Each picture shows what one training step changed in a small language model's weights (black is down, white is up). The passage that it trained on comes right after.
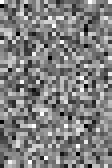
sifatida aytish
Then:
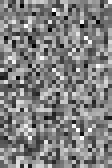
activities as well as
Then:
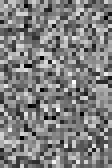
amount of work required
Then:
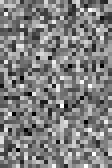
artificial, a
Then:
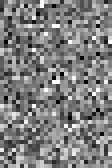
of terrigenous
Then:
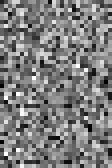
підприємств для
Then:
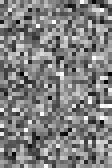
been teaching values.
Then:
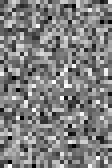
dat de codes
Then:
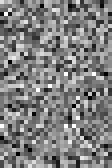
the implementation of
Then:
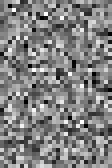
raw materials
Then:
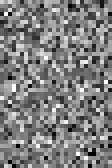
the ESGE
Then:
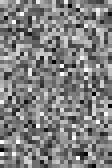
has operated for
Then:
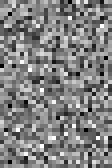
negative correlation between patient
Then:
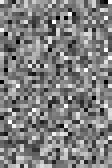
en pozos
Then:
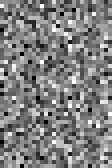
ve hedefler
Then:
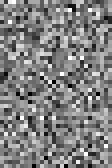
studentesse a
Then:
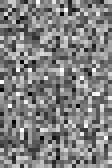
are classified.
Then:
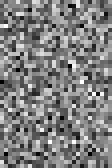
media production, such
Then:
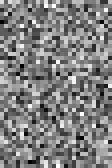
work, its
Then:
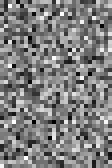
as compared to
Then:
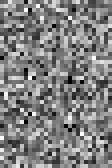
findings of this study
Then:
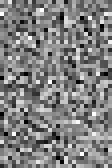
dental applications:
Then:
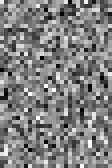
*Revista de la
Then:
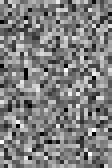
large-scale flow
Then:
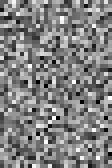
management practices with the
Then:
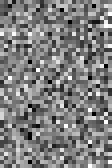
/ Museo
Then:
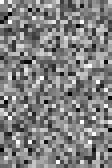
how effective it is
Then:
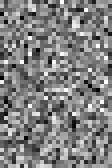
dan ke milik
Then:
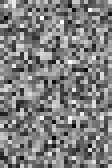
opportunities in the
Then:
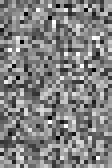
qualidade das
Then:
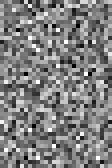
instances in the
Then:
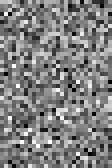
the blended learning
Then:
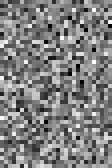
criteria: - degree
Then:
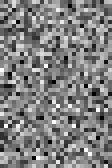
affecting the
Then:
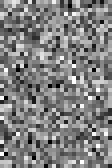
of a time series
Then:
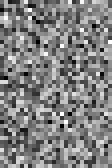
communities that are
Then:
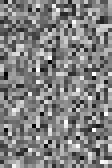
This was done because
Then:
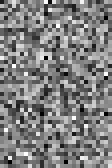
операций и
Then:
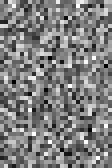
social and media
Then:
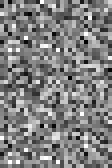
assimilação ou
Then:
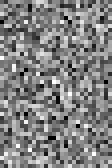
Standards. It
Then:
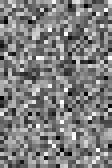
and for Society
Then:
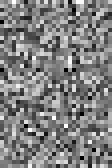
field of creating
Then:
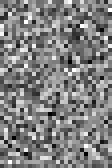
of Soil and
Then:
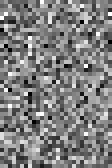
de Boor και
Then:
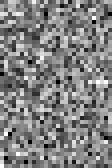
niveau national des
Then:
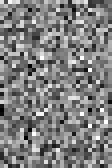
subject in each groups
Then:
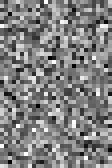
State Medical and
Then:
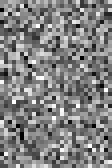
means that, the
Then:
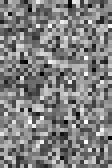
India. Both
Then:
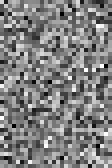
pero al
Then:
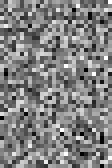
que os conceitos
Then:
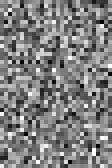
a significant increase in
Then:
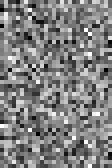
features that an
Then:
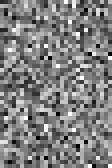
xususiyatiga ega
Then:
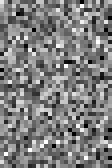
un rincon
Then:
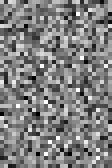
natural and human
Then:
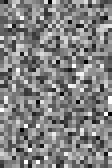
Только после
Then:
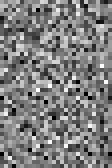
The choice of treatment
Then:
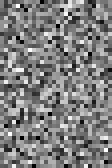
espécie de
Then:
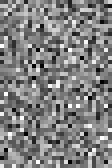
revealed a significant relationship
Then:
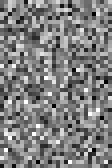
will deploy a simulation
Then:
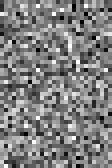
Para comprender es
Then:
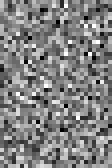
Quantitative data
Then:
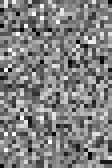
the chain being a
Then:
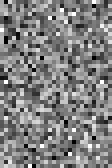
data (drug
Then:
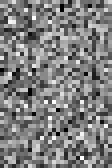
by profiling
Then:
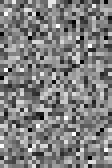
scheme" for
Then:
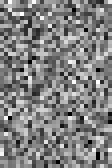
rest; it included
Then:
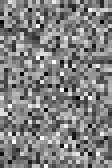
sample. This table
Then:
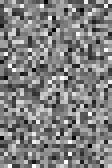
en colocar
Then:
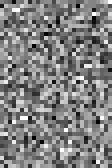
sociais. Além
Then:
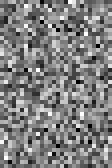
o interesse e
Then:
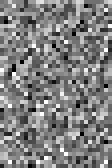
and overcoming
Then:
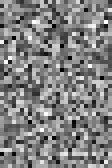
included in the State
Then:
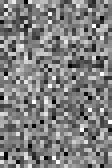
above, followers
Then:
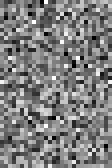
realisation in
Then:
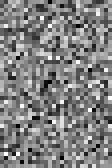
hanya dapat
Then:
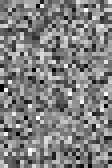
para combater o
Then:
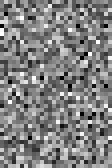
quake bond
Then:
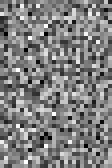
la que la
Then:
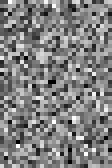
backgrounds, they
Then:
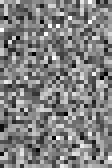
10th Grade
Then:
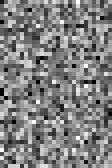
disease resistance to
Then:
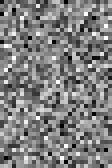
for *O.
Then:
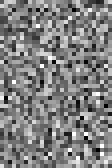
with p and
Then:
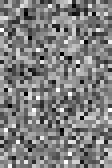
en alturas
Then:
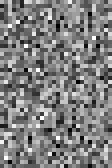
o aprendizado e
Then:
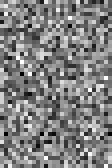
initial results from the
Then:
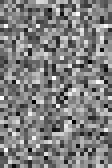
From our previous experience
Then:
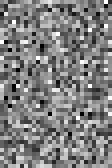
Características de
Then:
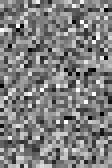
un fundamento
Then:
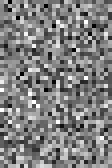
destinations within
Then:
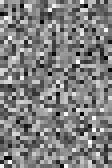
é uma doença
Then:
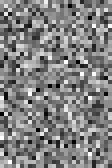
model successfully
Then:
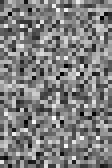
framework, motivational
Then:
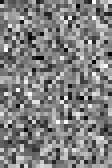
expresses his
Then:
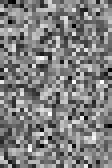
OFDM signal
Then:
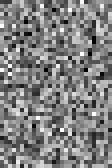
Also the government should
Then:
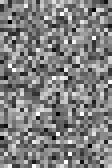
en ambos
